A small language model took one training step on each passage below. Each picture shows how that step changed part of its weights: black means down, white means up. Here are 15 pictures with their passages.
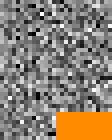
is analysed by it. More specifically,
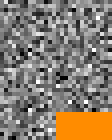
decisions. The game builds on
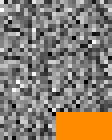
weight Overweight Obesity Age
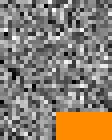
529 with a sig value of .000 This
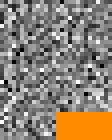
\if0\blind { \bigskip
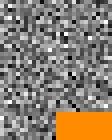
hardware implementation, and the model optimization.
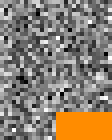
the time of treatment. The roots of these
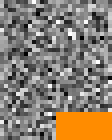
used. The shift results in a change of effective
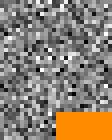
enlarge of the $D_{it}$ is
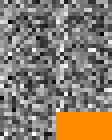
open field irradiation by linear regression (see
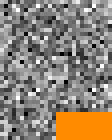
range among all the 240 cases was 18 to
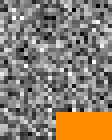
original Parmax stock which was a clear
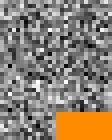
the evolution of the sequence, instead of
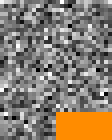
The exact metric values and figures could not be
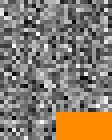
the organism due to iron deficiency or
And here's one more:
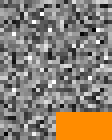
$\sigma$ with respect to the previously observed
